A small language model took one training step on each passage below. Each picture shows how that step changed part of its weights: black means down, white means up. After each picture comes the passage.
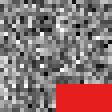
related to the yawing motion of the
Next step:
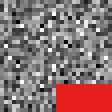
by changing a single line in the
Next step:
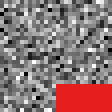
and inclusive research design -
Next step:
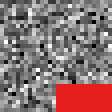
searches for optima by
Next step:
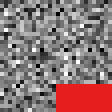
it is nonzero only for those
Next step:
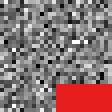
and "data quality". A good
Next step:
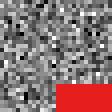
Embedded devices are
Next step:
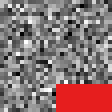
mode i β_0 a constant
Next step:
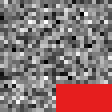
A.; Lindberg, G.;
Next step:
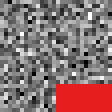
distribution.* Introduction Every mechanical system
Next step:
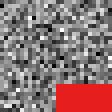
from information theory. In the first step,
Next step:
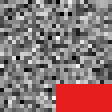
organizing ability is often linked to
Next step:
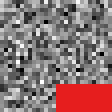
\caption{The normalized total cost per
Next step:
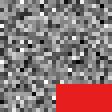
quantum fluctations\footnote{The
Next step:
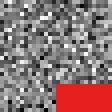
workflows and shared among
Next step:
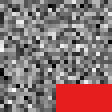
paper 3 from the GW4 project
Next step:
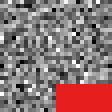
because of transgender movements.
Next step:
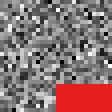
as the hole coefficient are sensitive
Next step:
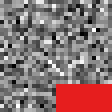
content modelling and authoring separately
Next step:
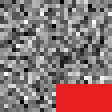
phenomenological relation adopted by Bray et
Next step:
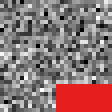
at the present. Under a
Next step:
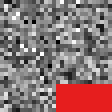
Consistency of a treatment effects
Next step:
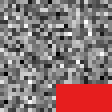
the simulation, we find that with the increasing
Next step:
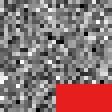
stage surgical procedure with ordinary
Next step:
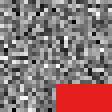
a coupon with one hole,
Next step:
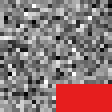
States announced insurance
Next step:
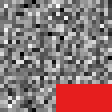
than in a GaAs quantum well,
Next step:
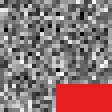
$\mcal{H}$ and
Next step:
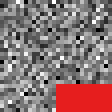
the quantum particle and the clocks'
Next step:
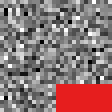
data (although it does not have access
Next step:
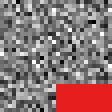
cytological diagnosis was
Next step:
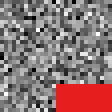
coefficients through l_1 -norm
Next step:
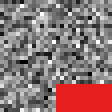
achieve such outcomes. In addition,
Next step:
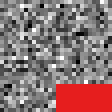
strengthen considerably, as might be
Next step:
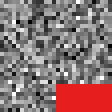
in the past two decades.
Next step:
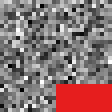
see. \section{The Global
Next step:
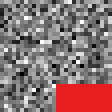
II}}$ brought about the following
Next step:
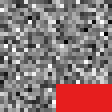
savage encounter makes her
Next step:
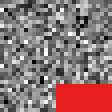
we have made use of the fact that
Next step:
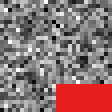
of Agriculture, in 2012.
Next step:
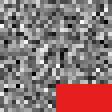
Particular attention is given to
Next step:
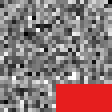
spectrum. In particular, while the O
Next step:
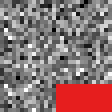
explained in the term of charge as a
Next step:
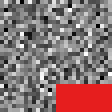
plot. Time and frequency-domain
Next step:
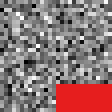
order to arrive at an analytic
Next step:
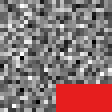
overlap functions associated with adding or
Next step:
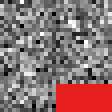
discussed in this policy encourages organizational
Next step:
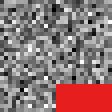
of Mindlin's representation, which,
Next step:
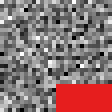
'Bad Law' and
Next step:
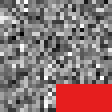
the rotating wave approximation in the full
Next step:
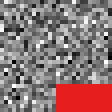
of this study or written work.
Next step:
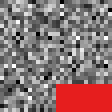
mass distribution and number density of potentially
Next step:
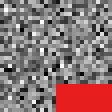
and Parseval formula we have
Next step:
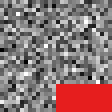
two- or three-dimensional systems. On
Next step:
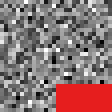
identity regulations. 8.
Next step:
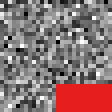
*chu* to be the
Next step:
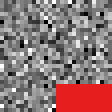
campaign. However,
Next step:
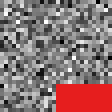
in the simulation, and Tables 5 and
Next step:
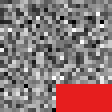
or Canada. Hell,
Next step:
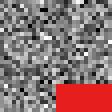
students, parents, and the
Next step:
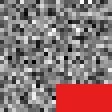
Amorosa [10]
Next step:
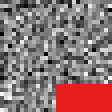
correlations, many quantum chemical investigations have
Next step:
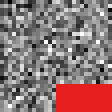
investigations do not necessarily have to end
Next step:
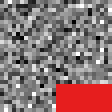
show some numerical results for a uniform system
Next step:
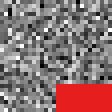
extreme values, minima or
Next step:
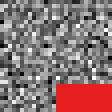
Sharda University, Knowledge
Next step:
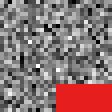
intricacy with the LC classification.
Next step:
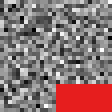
inferred distributions were returned on
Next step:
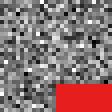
Hamiltonian is% \begin{equation}
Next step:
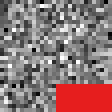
the same $\nu \nu_r$
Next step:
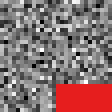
for a value of $p$ which is
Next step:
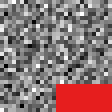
and the Superior Court of
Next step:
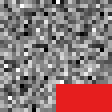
problem areas in online teaching and learning at
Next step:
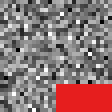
the excitation spectrum and using the standard
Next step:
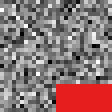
(1) The separated peaks at
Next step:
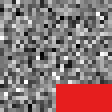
e.g. for U Her,
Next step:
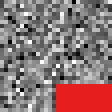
divisions for the achievement purpose
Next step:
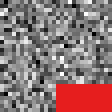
*E. coli* and
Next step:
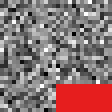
9 were active against *E.
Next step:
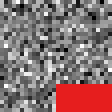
v$ and through the sum of all the
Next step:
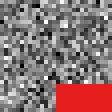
evaluated as a solid milestone
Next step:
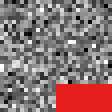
lattice around a cylinder
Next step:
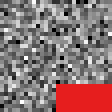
tidal disruption event.
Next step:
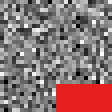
the fact that a cell state may not
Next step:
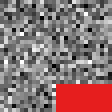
list of references may be found in
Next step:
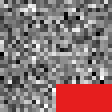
for the neutron charge radius quoted
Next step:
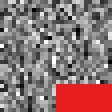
in theory and experiment. While both theory and
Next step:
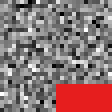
approaches to communication strategies, these
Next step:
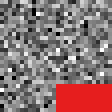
the observed GRB fluence
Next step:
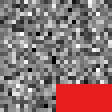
corresponding Grain distribution profile. 7.14
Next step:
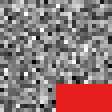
of the updated census report
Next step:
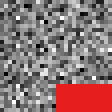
period, the possibility of using
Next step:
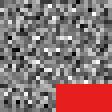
snapshots, the number of
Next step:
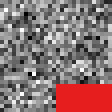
Figure 40 In the case of
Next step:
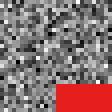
linear equations. The differential cross section takes
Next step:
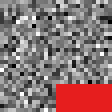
apply Bloch's theorem to
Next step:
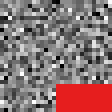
they did not consitute a
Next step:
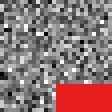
were from the grassfields
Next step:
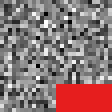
a single atom maser, where
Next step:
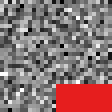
students all over the globe can be
